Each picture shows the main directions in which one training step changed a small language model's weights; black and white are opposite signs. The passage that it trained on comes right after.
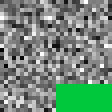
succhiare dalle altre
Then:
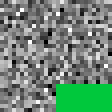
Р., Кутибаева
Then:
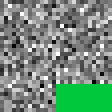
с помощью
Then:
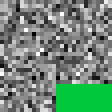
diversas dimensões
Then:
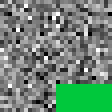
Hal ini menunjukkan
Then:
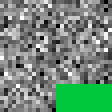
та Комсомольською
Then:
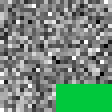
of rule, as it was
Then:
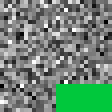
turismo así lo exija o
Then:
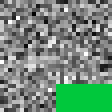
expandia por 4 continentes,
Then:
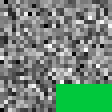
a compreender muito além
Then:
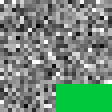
yılda yaklaşık
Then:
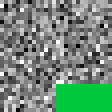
and other habitats
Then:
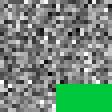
эҷодии худро
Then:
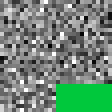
слова: традиционное
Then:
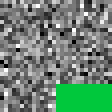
Ji, Xu y Li
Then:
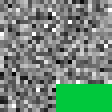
dengan nilai r-tabel
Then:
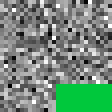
memahami akibat jangka
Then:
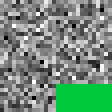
Wydaje się,
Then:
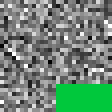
та внутрішніми
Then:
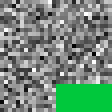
grammatik tuzilishini
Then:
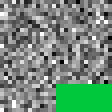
negativos na atuação.
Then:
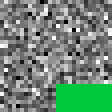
guruxi, T –
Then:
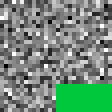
bo'ladi. Agar
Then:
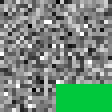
na qalbida na harakatida
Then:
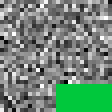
L.*, туысы
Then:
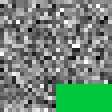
Dr sci. med.
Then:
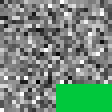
que o cerca (DA
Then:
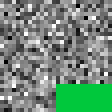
Contoh soal Ali
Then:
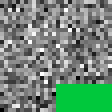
kalangan pelajar semasa
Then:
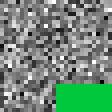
Turg'ur holatdagi
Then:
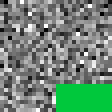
Farg'ona filiali,
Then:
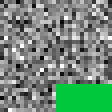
а также силы.
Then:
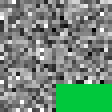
3. A continuación, se
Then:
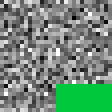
as particularidades individuais
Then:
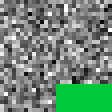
dans leurs activités.
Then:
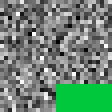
картине мира. В
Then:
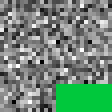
combinar el arte con la
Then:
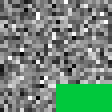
pada tiap-tiap
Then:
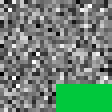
ishlari olib borilib,
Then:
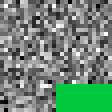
Bronce Final
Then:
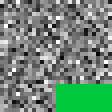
nizolarni ko'rishda
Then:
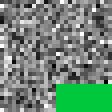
imidjini shakllantirish
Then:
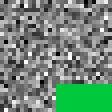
risposta già pronta
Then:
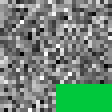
berdasarkan regional
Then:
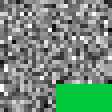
и Соединенных
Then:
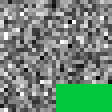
их здоровье,
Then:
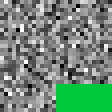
ko'rsatilgan amallar
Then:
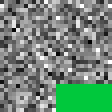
bolalarning qiziqishlari
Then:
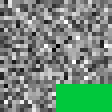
concepção tensiona a
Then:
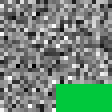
оцінки ефективності
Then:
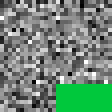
chet el geografik
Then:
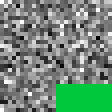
que solamente un sector muy
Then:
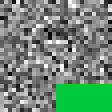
ta’lim yo‘nalishi
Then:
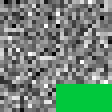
It explains the lexical
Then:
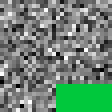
layered manufacturing
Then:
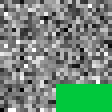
esa xalqimiz
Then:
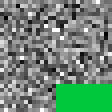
muomala qilamiz deb
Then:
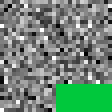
dan perjalanan wisata ini
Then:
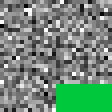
davranışının birbirini
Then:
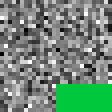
ma'lum darajada
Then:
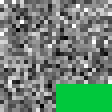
yuqori miqdoriga
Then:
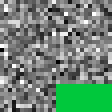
siempre aluden a
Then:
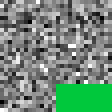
presenta a continuación el
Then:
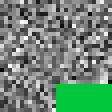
на национальном, а на
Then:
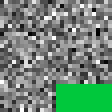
Pendidikan Teknik
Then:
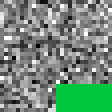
Selain itu, simulasi
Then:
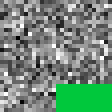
direzione del sorgere del
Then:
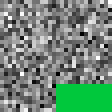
используется чаще
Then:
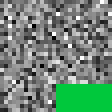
Ибн Синонинг
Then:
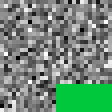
d'urgence. Par
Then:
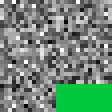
tarqalishi asosiy rol
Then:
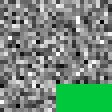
estudios animales con
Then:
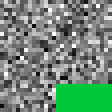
Schachen 158 Tesur
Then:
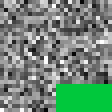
turli yosh guruhlari uchun
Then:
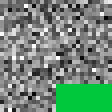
Modeli, birçok
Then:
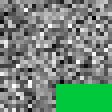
dentre esses elementos
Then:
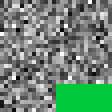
portadora de HIV ou
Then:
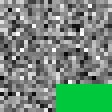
simpleks jadvalning
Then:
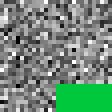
incluir líderes de
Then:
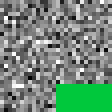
УЗХИТАН и
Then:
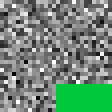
ipak olish. 5.
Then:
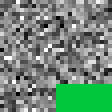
van den Hoogen Raad
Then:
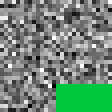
ma'lumotlar birmuncha
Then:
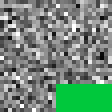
objetiva. Como resultado
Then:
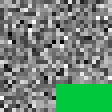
qonun o‘zaro
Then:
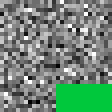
chunki u dunyoni
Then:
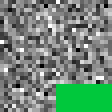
para comentar estes processos de
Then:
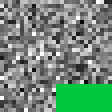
этганлиги, V4
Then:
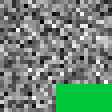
Framework Convention
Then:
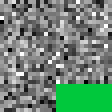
is presented a discussion
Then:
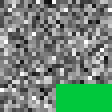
produits basés sur
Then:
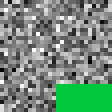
patok perbatasan,
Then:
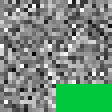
mundur të gjenden
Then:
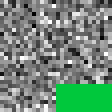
Apresentação dos dados
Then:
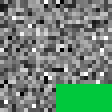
os efeitos dessas
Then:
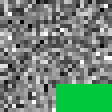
Carlos Gustavo
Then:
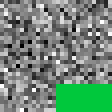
а также авторская
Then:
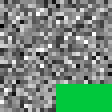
der archäologischen
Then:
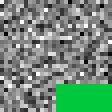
yönlendirmek veya
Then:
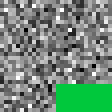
AHP lebih umum
